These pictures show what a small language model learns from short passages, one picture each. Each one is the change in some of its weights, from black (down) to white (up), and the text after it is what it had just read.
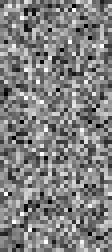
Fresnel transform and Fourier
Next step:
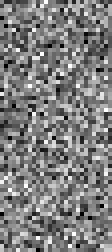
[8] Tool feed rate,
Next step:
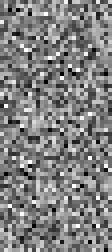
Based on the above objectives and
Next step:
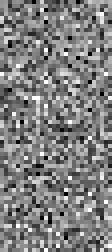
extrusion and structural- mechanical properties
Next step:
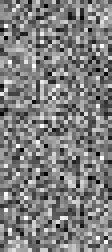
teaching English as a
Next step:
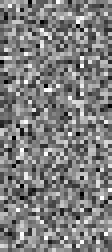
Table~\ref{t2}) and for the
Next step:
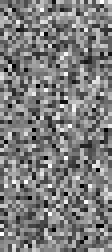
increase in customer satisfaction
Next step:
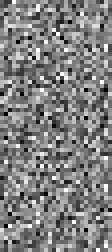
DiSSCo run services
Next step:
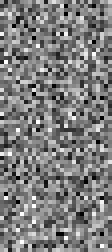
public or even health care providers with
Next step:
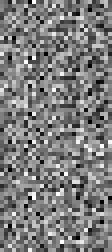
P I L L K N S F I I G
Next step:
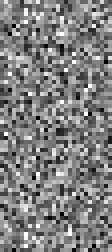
Neumann with two main differences: we
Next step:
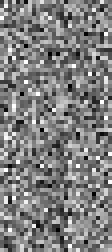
result to the $K_1$ widths
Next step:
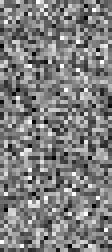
propagation of spin waves into the
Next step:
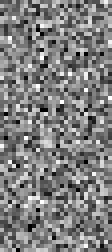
since its introduction by Spanish
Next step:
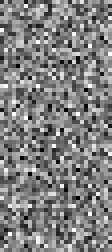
waves, the scattering matrix and the
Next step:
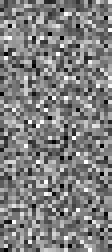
\rightarrow t^{n+3/2}$. This
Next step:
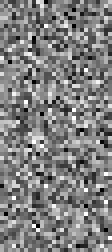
any parameter $\gamma$. To analyse phase
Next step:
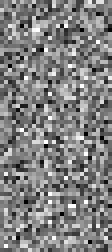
the artistic ingenuity,
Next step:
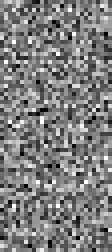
the seven PDB's. The total energy
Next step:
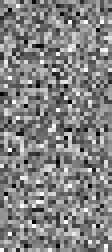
the classes are linearly separable.
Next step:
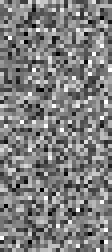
invariant. An explicit proof of
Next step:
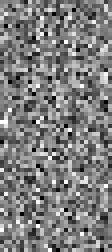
experience auditory processing problems,
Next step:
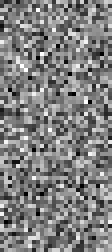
distribution of the particles; namely, the
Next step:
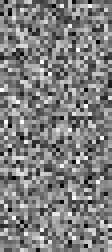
has then been applied for solving the
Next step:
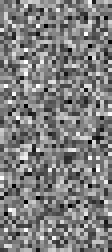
the numeric values of the differential decay
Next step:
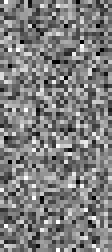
y_1 -direction; (a)
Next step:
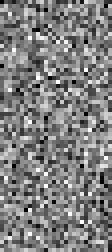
of a trajectory is then fairly
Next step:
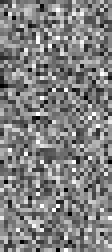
used radio to teach mathematics,
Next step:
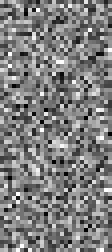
Nephrology, NIMS
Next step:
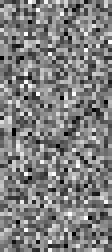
calculated the average annual weighted research
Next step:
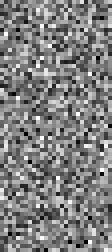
get an estimation on the experiments, we
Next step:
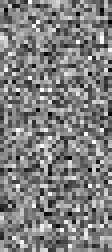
theories could be done under some logical
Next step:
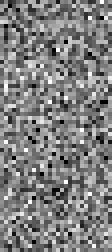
business. You will find out
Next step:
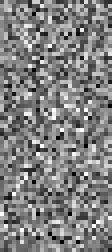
equation of SED, it is expected that the
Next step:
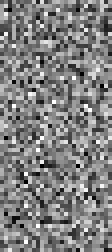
been reached. Such low detection
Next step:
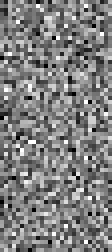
of the regulation, the lack of standardized
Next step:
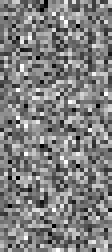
concentrate on this problem here). These
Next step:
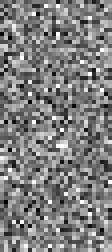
Saleh Mohammed,
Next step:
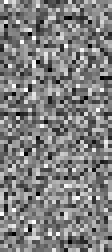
community, the Malas. The
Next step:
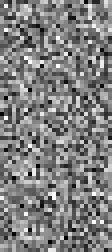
to reduce the noise of the signals
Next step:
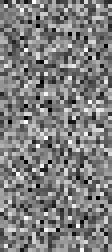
in Figure 4. There, we have taken
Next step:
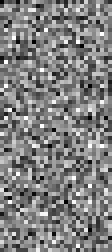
report that led to the improvement of
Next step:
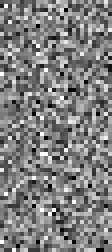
paper studies the 4DOF model of
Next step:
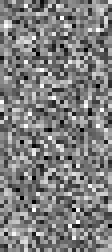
can be configured in five different
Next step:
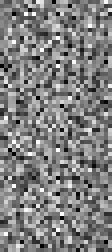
send any further prune messages
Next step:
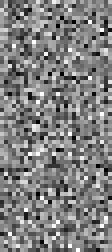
in the rheumatoid joint
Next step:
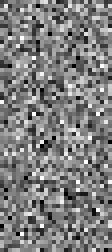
from \cite{2} where we found that some
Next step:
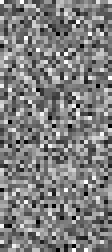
activity, e.g.\ young
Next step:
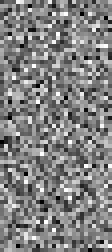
with 10 wt.% of GNP at
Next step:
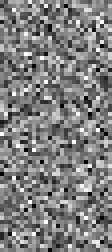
$f'(t)$ are shown as
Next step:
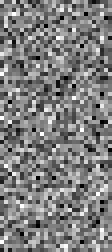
with IPT Diode Reverse
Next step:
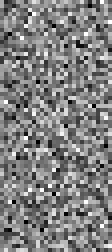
relationship between institutional leadership and
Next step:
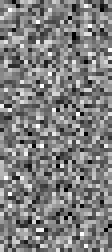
is important, that it is appreciated and
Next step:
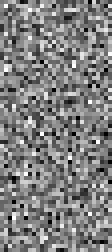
the beam by reducing the temperature of the
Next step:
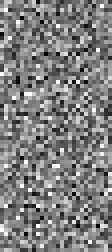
the hearing aid's integrated
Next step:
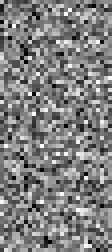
\begin{eqnarray} x_1=\frac
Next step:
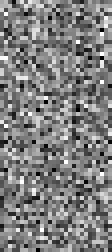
support may be capitalized into higher land
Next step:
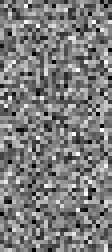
An illustration of a urban
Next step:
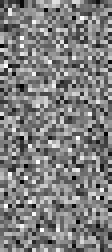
and the ability to conduct examination and
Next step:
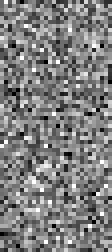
$X$ transform under the action of
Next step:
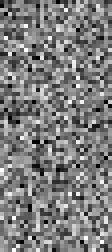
just another poor son of
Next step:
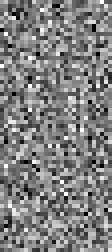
in the compounded bitumen can be
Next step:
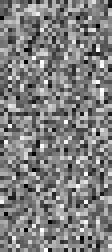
motion occur at different velocities:
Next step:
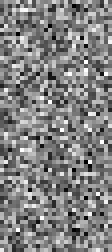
has to be calculated numerically). For the
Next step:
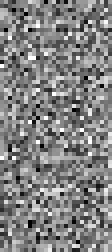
Armstrong Limited has the
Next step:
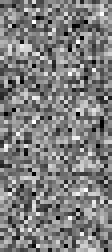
fully implemented, but almost -
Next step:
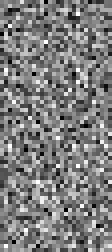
dual cavity and operating at
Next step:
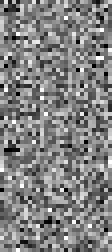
privilege the human subject,
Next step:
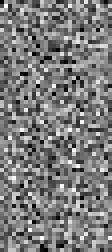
be a neutrosophic topology on
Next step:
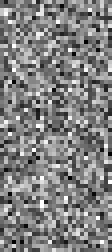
generative rule-based approach coupled with
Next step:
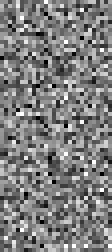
thousands of years. The
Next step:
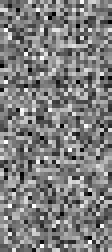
bipolar disorder. Even
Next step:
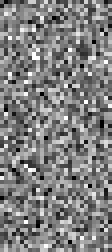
between the blended and isolated case is
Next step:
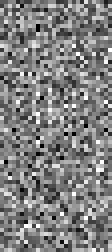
European citizens’
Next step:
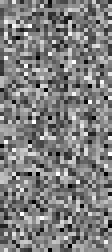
the level spacing $d$) is used as
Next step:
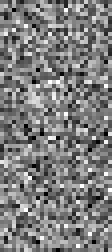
SVM at each iteration. After
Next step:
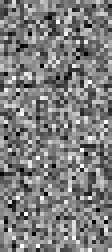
failure. The development and progression of
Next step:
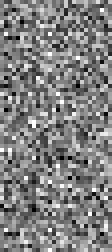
some of the authors of this paper in
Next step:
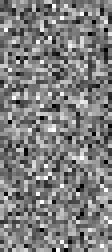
management protocol actions are
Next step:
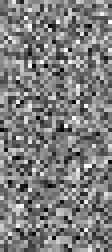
considerations. This study presents a multi-round
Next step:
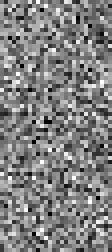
capacity target C_{Th}^M
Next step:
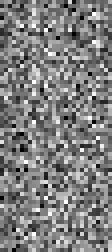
need for washing, as oil and
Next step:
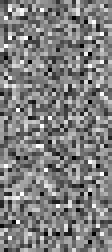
of these models for FNAC breast
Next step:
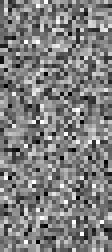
view and the EU Commission is not
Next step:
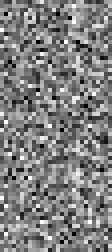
\,\, representation \, of \, the \, \,
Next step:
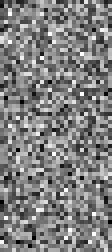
and how to govern these processes
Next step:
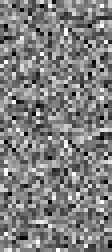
combined to the Lagrange function
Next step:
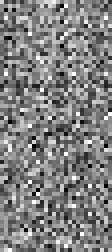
is subject to the directive on
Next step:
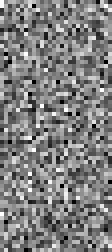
lengths of 5 and 10 $\mathrm{\mu
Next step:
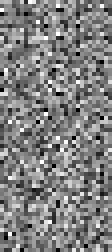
bonded carbon fiber
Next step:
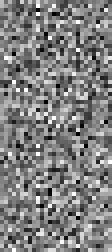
Agrarian Economics"
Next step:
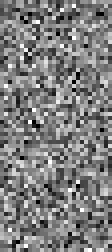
m telescope. This research has
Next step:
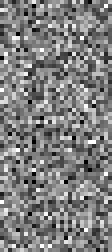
that is subjected to operators that correspond
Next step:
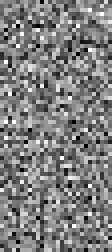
for the overheated side predicted an
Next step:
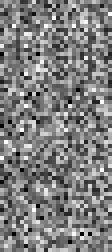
evaluates as the ratio of males and
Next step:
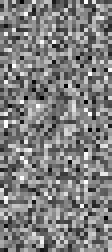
the mass distribution as function of time, calculated as
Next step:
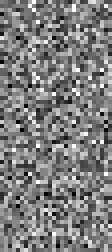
genes were majorly located on
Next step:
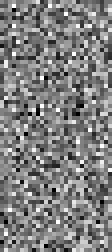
farm etc. On the moral
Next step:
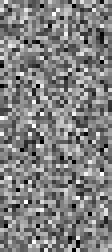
tenders launched by the European
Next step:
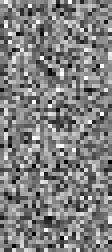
end" (15). A widespread
